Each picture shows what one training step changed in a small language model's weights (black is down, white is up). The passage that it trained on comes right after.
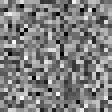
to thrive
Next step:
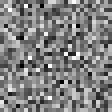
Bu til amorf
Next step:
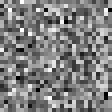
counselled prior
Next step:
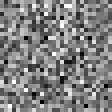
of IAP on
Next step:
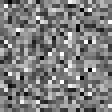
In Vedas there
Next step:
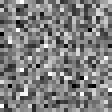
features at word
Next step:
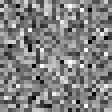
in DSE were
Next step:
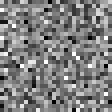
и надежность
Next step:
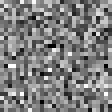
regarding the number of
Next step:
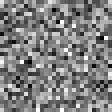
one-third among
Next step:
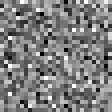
being the case, the
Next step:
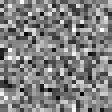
changes under heat stress
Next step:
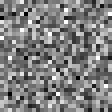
among others but
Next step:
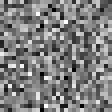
patients, since the number
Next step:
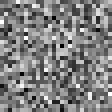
SL Length of
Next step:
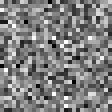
и определения
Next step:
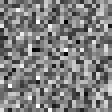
(II) in
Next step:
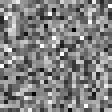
problem for neutral
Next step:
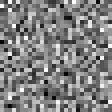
hygiene as
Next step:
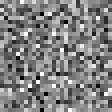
owner), made it
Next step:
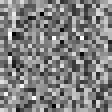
інститут 20
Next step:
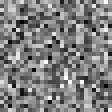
characteristics make it
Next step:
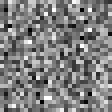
to its invariance
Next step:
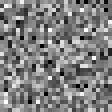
water - Is the sea
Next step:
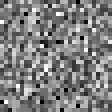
width for
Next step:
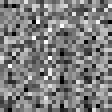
to address the question of
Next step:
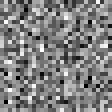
quyidagi formula
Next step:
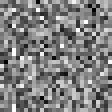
AND message AND
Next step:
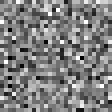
The result is not significant
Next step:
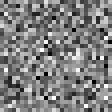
and 7 were females
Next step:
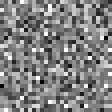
within wide limits
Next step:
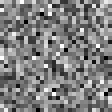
many works on
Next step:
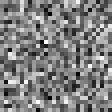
are ready to
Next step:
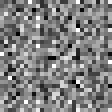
3 4 Canada
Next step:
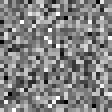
traktorga uch
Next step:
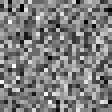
se ha observado
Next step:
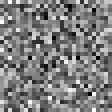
While the
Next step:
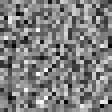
que no hay
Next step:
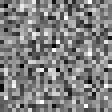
of complex dosage
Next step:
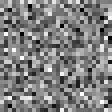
autonomic system can
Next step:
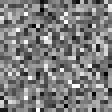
Dees avait
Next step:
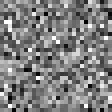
upper respiratory
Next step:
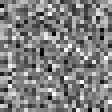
more than 10% of
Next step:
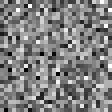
pas significatif,
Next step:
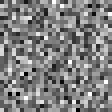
pin migration.
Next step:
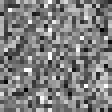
the free version
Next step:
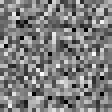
dans le cas du
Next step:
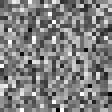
in biomedical
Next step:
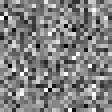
"oltre" per
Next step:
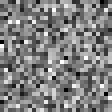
a greater capacity
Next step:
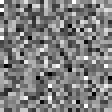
in the study. It
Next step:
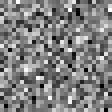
Application in
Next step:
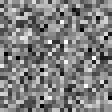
produced by technology.
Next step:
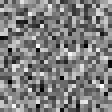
less obvious.
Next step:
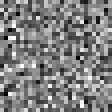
with the results of a
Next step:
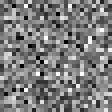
Unlike previous
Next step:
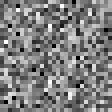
Table I:
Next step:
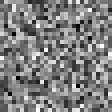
dependerá del
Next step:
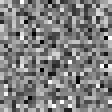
у бік
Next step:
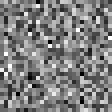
de conservación con
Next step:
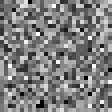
course is
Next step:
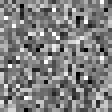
the editorship
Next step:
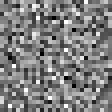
of the above, it
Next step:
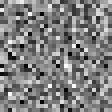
children in the first
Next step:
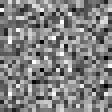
marketability of common
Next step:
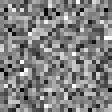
yigirma uch
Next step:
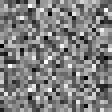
the onset of
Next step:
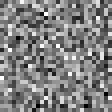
are three common methods used
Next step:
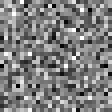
Перед нами
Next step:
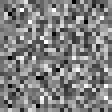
that folate was
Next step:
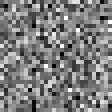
Navoi in
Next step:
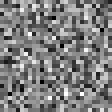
of the people who have
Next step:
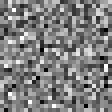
capital of the
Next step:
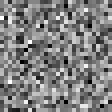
fundamental que capacita
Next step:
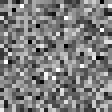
palm oil
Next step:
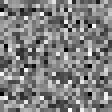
con un total de
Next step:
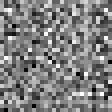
the intermediate
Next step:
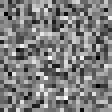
muhim davrlarini
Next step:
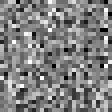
limbaj și
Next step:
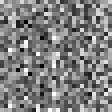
entre diferentes
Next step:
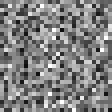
mumkin. ²⁵
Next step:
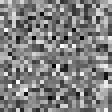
інфляції та
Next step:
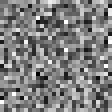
emission provides a
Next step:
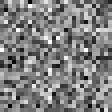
The notation used will
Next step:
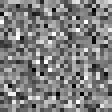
M in Λ .
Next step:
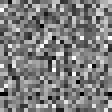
linha de
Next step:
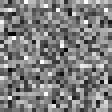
the paper, collected
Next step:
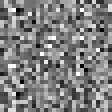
ο κ.
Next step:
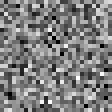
and sputum
